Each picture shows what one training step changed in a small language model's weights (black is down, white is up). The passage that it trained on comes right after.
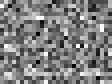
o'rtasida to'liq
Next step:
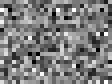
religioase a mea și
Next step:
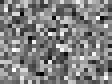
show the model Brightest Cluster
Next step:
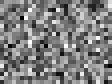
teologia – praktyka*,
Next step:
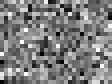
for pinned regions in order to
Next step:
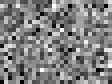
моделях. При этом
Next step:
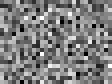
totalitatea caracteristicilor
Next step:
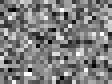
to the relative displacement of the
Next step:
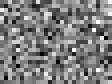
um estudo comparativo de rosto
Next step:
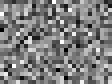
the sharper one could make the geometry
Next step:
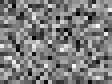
automatically guaranteed by
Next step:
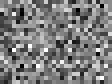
is added along the current flow direction
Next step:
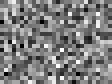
Thus, we can construct closed
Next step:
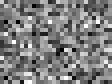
Experimental deviations are calculated relative
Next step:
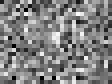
the performances on these categories are
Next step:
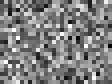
about math. *Psychological
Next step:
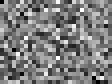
the complete system, and uses assumptions
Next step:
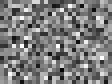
paxta tolasi
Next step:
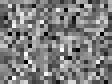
dihabiskan untuk melakukan
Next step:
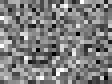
together provide a comprehensive view
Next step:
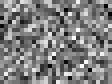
at non-trivial rates, resist
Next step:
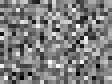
the definition of the pointcuts
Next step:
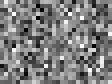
Эрон, Туркия,
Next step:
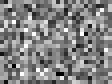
depending on the scenario. % For each
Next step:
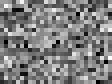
vibrations of the atomic centers
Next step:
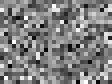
we can introduce equivalence relations. For
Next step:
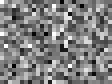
Люткефенд Т.
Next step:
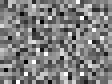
tizimi, ayniqsa,
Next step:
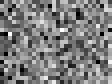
via the charged sector, denoted
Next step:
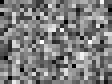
a thin metallic seed layer
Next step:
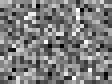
ёки жиноят
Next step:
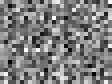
TEÓRICA A
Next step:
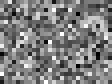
energy density becomes negative. The effect of
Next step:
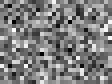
de declarações públicas, o
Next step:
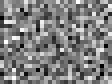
be seen. (b) The position
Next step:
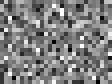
então, que as pessoas
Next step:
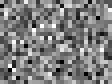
T_{m}$ which is
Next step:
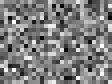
for EOS UU of neutron
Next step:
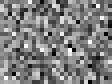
los yacimientos de
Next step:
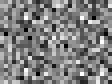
умінь із різних
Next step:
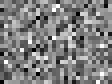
which the polarized electron beam was
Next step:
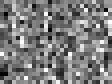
maqsadli segmentlar uchun
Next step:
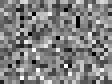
some extra conditions. Recently, the
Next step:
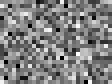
Personales* (p.
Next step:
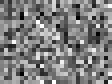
que l'ouverture
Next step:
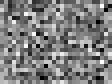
à l'Être, et
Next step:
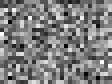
*Der weiße
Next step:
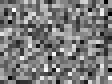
расчет мощности
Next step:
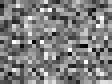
a generated photon is extracted to a
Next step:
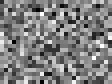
used in the educational process, it
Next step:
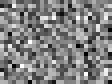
ilə suvarmadan
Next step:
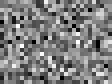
another, we chose to drop
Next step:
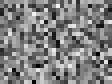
useful for experimental study of the
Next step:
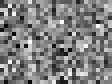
Science and Technology in Shanghai
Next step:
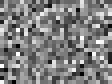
reduce the observation needs and address the
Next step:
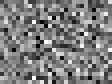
produzir neles, uma
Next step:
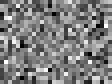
axes of the cubic lattice
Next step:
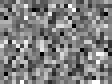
tratamiento permite al profesorado
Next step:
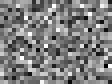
form leads to several important mathematical
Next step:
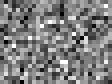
the unmodified WGM approximation
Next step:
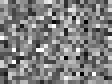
kesadaran dan partisipasi
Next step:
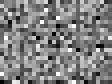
also provide input data that are necessary in
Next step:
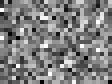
jog is formed by sectioning
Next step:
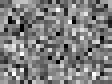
yang bermanfaat dan
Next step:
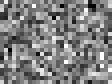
keyingina bilish mumkin.
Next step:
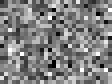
uprajneniya. -
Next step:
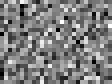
the quasi-thermal ghost
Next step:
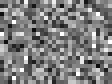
*Further Remarks on
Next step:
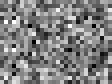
E. S. Deterministic
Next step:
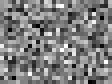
Возможность купить
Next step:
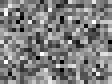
of a sign-changing
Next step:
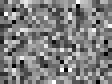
referred to as multiple-group
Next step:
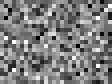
as medidas preventivas
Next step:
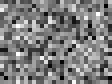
lattice studies have been made of the
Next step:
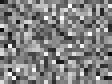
haymelü haymesin”
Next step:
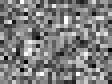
target cell; budding,
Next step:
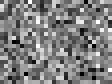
donde la combinación de redes sociales,
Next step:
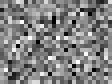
Jahresbeginn des
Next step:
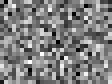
factor $e^{\theta\over
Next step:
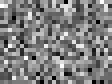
и систему специальных
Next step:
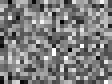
processes, for a theoretical consideration
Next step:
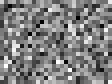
lies between 7.8 and
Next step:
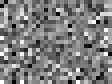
việc giao
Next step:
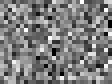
propuesta prosperó en el
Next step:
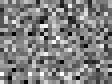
e^{iq x} \langle
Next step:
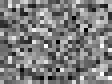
memory behaviour with very good memory
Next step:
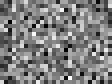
untuk meningkatkan proses
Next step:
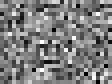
current data. Thus, there is no
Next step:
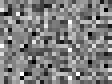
yillarda ilmiy adabiyotlarda
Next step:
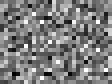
позитивно впливати на
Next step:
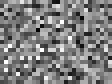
horizontal axis becomes the energy axis
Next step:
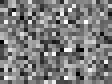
is a representative of this line of
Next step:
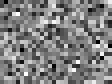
alcohol etílico al
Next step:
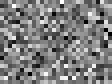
a coherent quantum-disordered
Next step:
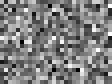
give in Fig. 4 the
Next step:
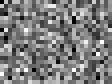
positiv selektierten
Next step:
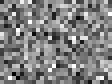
and performance are compromised by
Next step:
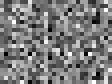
balki ijtimoiy va madaniy
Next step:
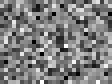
change in general, terrorist and
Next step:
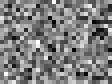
meilleure intégration des
